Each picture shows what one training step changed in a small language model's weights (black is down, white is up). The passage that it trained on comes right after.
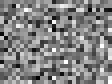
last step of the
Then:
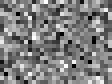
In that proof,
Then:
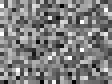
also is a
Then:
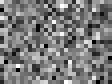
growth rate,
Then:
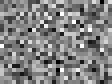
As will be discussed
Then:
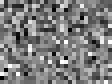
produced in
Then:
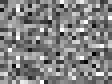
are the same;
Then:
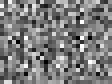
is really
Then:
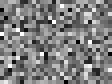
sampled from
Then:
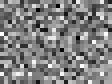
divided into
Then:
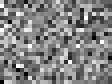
beam, along
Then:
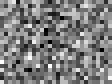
of the form
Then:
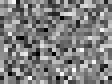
of speech
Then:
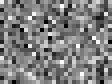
functional 471
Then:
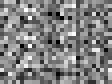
construction of the
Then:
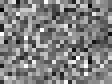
determining if a
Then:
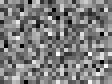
responsible for such
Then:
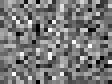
particle filter when
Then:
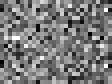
geometry, orbital
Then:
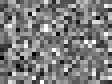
approach to quantum phase
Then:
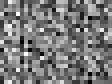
rely on
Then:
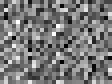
so that for all
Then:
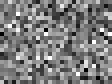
indicate a very
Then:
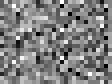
\caption{ {
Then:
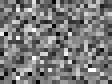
set, and negative
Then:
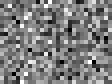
1$ and the
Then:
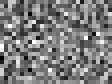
to choose
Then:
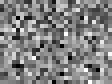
increase in temperature of
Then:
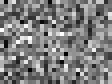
at the server
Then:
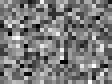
budget -
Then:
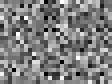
it turns out
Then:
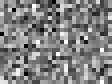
can compute an estimate
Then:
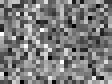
a promising
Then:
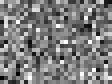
that reveal
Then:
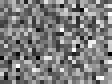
the key model equations
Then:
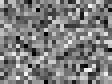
collector is
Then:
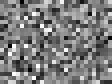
coupling to shape
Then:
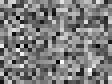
the amount of
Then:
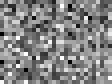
assessment on the
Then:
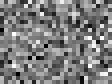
the kinetic
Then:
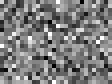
all subsequent
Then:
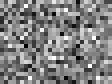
the DTS
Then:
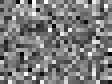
coefficients restricted to
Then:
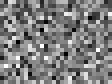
in the United
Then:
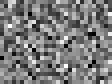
to either special
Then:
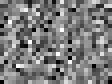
paper as, following
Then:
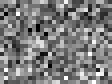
par multiplication
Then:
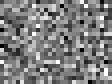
& $\dagger$
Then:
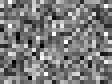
standard is open to
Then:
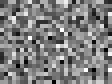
vital in order
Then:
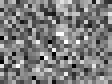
the presence of numerical
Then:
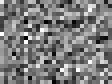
and (d)
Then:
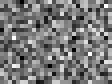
its dependence on the
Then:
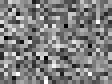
Unit OP
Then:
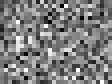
scale (values
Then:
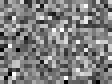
represent the coupling
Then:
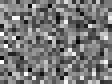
we transitioned to
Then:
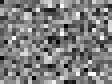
The most frequent
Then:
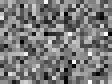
any function.
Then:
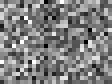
it is not clear
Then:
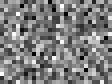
remove any
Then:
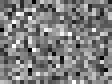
months with
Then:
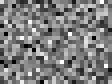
India, where
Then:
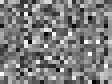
a fundamental
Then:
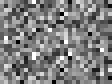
and reported in Table
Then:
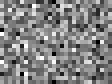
can be seen in
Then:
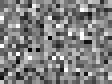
yields the original
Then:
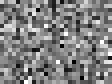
approach of an
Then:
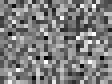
why the network
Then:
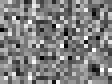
resulting in only
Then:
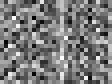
though the first
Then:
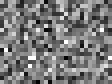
as a people and
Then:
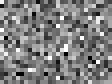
which is suggested
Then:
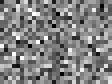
sets of equations:
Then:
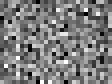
plant optimization where
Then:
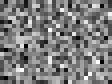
in Assumption
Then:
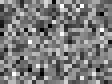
light weight relative to
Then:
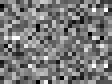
geometry and dynamics
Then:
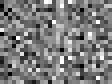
various brain regions
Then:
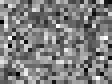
that secondary
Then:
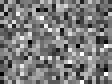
hosts an
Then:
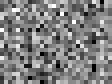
Assume that there
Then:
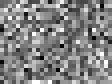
let $X$
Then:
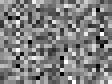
maximums of two
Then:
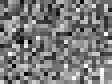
right to get the
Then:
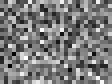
the unit disk $
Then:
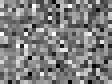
can be observed that
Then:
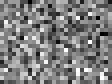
breaking after
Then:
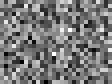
the closer the
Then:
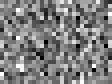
the results presented in
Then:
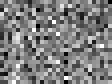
principles for
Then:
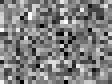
follows from {\it
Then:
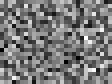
the group velocity for
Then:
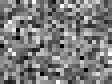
effect of some
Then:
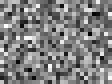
from the definition of
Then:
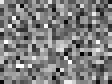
power tools,
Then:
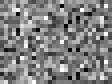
\sigma} =
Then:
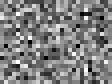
make ends
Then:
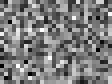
inherently depend
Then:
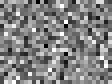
plot for
